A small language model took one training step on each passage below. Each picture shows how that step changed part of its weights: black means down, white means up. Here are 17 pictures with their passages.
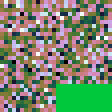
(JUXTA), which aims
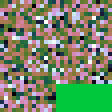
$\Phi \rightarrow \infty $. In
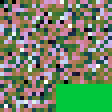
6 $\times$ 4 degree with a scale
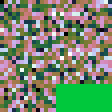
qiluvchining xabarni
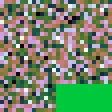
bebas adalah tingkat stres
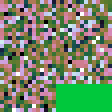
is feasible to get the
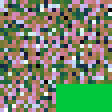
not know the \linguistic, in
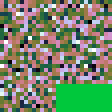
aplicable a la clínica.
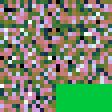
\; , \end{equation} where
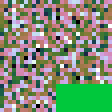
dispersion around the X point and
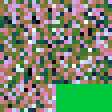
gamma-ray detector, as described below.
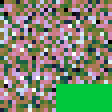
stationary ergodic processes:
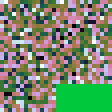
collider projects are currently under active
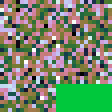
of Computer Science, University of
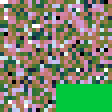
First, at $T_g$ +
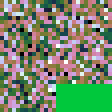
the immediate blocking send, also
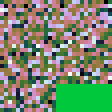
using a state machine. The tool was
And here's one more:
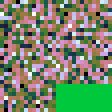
and triglycerides in
